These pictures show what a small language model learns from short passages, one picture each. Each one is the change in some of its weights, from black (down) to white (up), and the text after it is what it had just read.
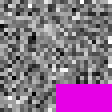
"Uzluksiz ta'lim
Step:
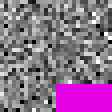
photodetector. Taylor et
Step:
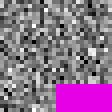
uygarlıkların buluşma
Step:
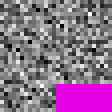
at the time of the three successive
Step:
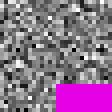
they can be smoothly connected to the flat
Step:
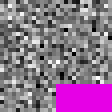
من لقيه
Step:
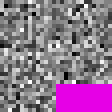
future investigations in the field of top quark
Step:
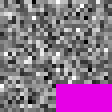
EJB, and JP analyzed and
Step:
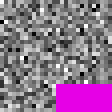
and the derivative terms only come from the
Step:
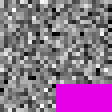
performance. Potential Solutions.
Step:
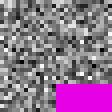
passing note to Pa, often leading
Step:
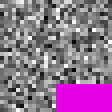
were thought to adhere to one
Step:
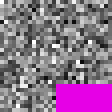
and the two objectives of this study,
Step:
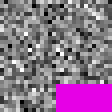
the cross section calculated at LO and
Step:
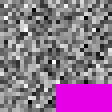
personal protection and awareness of hazards.
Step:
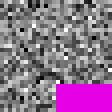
literature, we hinge on the perspective
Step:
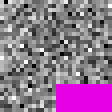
additional funding, local taxes and
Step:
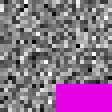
направленного иностранного
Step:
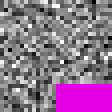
difficulties. We then described the
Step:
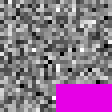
of the singing voice is usually
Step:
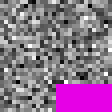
self-similar region to the one
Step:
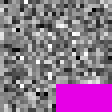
и микросостава
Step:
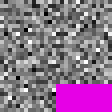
the surface of water. The surface pressure of
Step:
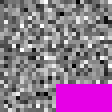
Esse caráter dialético
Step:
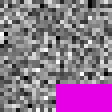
accomplish a goal. There are
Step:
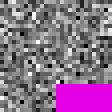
two-body Hamiltonian at the combined 1SF
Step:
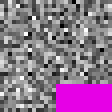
buds, leaves, etc. Their
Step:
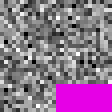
elements without the weak interactions that are so important
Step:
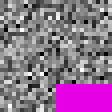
been indicated in the input data table, are
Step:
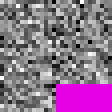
AND DENOTIFIED
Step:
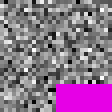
all their students, be empathetic,
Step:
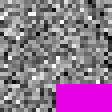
parasitic effects and frequency response. Although
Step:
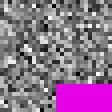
leur combinaison ainsi
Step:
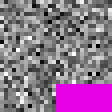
therapy. Prevention mainly focused on
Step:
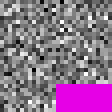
providing an effective probe of the polarization
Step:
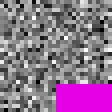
Por ello, despiertan
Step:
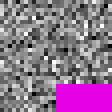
revival of the movement, more and more
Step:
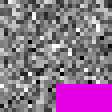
two dense layers with 128 and 32
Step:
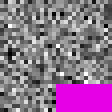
open sources shows that losses are increasing every
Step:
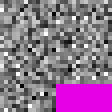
примена зеленог дела
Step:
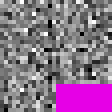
teachers had to prepare activities adapted to
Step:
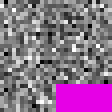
component in its decomposition: {\it
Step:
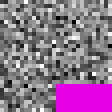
music to sound smooth. Social life is the
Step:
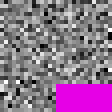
the Shear Slump. The
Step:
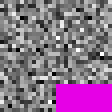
\bar \phi^I +
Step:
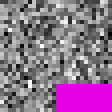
call this adjustment style as the phase
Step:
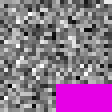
matrix structure as one which combines the functional
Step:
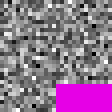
most closely resembling
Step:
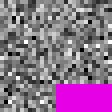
method fits current dataset search, for which
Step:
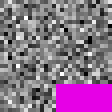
merosi – tarixiy
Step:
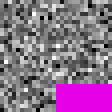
the Dirac reduction technique and we show
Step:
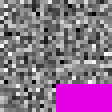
with our observations at low $\epsilon$.
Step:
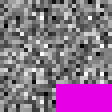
CFRP laminate by using
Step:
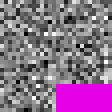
of those of $\ket{\psi}$. This
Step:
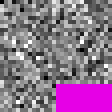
they credit their achievement to their
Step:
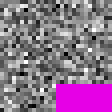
of DGL (partitioning
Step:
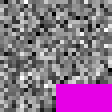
сорту / (номер
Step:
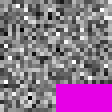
szerint például
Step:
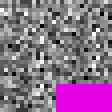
separate comparison of AMR and SMR
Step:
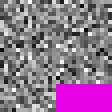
known to have issues with unintentional
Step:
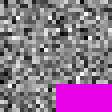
propagation of waves with short wavelengths
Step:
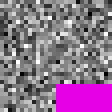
wat de invloed is van
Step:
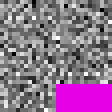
com as ações previstas no
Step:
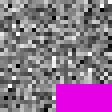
*scudi*, or even less,
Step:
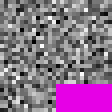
To do this, the taper ranges
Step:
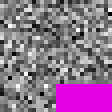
no involution. When administering
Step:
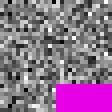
values of the parameter $a$ (where
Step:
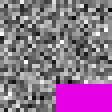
The values of the Tsallis
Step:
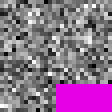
cada vez mais envelhecidas:
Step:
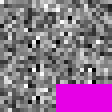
Leone, as well as cases in
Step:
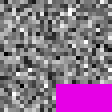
generating an exit trajectory is
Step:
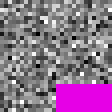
pipe is a conveying element having
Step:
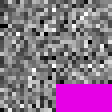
Bodenerosion vor allem durch
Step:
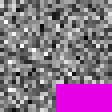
These methods have been successfully used for a
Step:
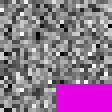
і втілювати свій
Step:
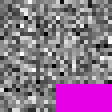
these compounds is virtually planar,
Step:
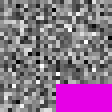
log-returns of stock prices
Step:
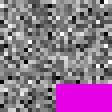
diets. [29] reported higher weight
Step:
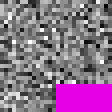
associations (financial and material support),
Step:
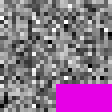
where they reported to studying during the exam
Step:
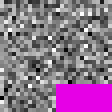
Consistency of Equations for the
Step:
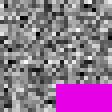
10^{-2}$ T. Some other units
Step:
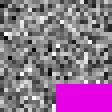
monitor when the parents take the
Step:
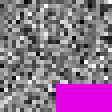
fashion as described above. The
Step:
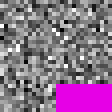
a depth of –2945 m Modified
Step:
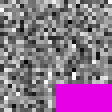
¹NamDU Pedagogika
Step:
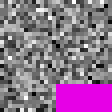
Wood chips, wet, measured
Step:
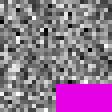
pembelajaran fisika
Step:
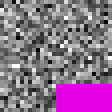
pocos datos disponibles
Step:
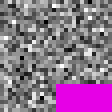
Lohrisch, Public
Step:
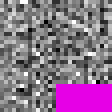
systems analysis tools is strictly
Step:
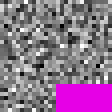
Франка, Львів)
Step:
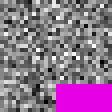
phrase "augmented
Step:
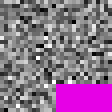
✓ Various logic games
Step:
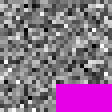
as follows: - Step 1.
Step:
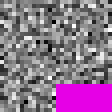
de diciembre de 2023.
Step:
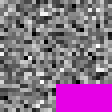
the gluon content of the scattering
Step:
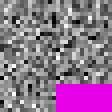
model and suggesting prospects for its
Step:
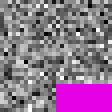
the strong compressive strain is due to
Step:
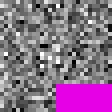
anaesthesia. The
